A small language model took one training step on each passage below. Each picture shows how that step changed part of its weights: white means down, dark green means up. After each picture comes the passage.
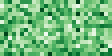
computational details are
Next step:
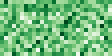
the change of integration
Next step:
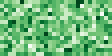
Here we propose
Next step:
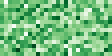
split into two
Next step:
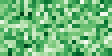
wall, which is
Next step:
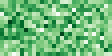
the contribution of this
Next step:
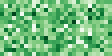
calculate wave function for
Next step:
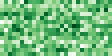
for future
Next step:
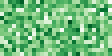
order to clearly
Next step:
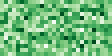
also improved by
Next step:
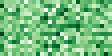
capacity is
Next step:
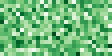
with varimax
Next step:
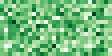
affecting the
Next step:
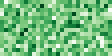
critical point we
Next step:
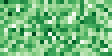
cooperators, including
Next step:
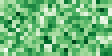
to add up the
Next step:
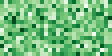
smart contracts
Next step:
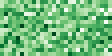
generating capacity
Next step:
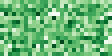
study employed
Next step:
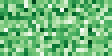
studija je
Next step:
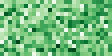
\item {\it
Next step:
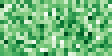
relative to the
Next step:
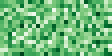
tries to ensure
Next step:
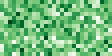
the one of the
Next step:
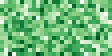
of 15 focal
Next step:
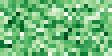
the recognition
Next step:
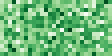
since their overlap
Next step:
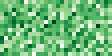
any value of the initial
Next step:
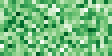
the new detectors
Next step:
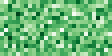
at both system and
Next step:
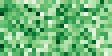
fields of study in
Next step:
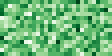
seek for information or
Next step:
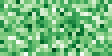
of the interacting
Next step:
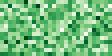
most accurate
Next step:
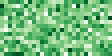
easily with
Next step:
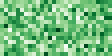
of time series.
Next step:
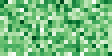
and anonymous
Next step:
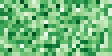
algorithm to find the
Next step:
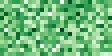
and the development of
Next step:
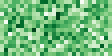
a variety of
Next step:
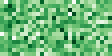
than the user defined
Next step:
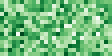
in the form of an
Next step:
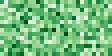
a superfield and
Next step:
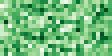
star. The only
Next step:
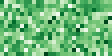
is impeded by
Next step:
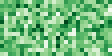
the potentiality to
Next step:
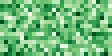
"equity is the
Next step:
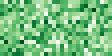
accretion rate will
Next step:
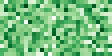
with rigorous
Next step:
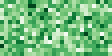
and large scales,
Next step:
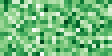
the ensemble
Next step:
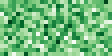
the impact of
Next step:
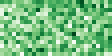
The VPH
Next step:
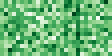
of how the feature
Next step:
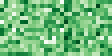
along the hole
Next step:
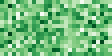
method reminds
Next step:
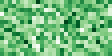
the saddle
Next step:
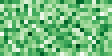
we are aware,
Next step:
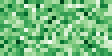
and suggested
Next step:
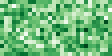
making such a
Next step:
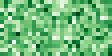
word appears
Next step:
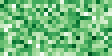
to acknowledge
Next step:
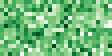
of extended
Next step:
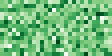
While our paper
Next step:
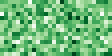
exhibit a
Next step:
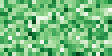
tip of left
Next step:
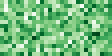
(red) lines are
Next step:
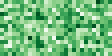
massive type
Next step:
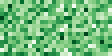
secure transmission
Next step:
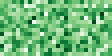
Sciences and is a
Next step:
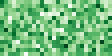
- Missed
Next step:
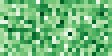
For example, using the
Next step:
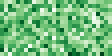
tagging the
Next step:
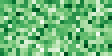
have the same energy
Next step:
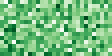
thereby resulting
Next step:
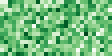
probe the range of
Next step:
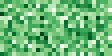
Tablets, the
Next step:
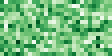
on reasonable
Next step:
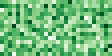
It mediated
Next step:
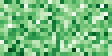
the vicinity
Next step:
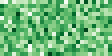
Implementation of
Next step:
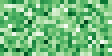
will need to have a
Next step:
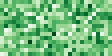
of the theory.
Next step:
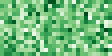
edges. &
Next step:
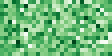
and tertiary
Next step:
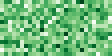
be routinely
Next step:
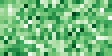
of the baryon
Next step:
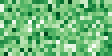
ECO2 –
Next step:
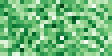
definition of the
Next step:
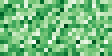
scaling relationships
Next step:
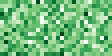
speed of
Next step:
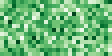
$, the energy
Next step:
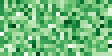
the expressed model
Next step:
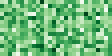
to cover different
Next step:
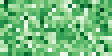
used namely,
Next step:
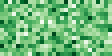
initial guess for
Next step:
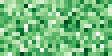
the canonical structure
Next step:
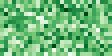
of these improved
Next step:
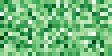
technique, and
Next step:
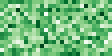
acceptable condition
